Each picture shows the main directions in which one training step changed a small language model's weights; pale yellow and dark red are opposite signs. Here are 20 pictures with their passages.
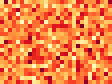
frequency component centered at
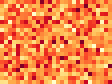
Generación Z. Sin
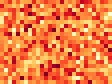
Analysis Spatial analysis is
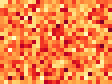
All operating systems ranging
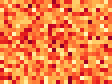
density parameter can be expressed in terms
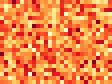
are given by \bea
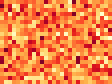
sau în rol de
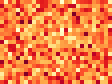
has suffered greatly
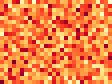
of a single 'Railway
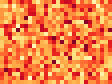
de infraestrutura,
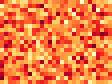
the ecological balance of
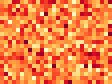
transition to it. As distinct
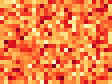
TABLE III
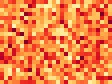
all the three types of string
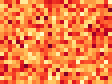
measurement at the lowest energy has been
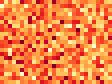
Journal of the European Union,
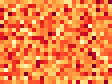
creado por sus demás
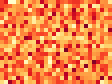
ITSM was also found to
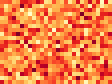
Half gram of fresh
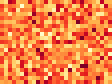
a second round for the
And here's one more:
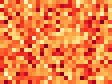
decreased. In general, most of
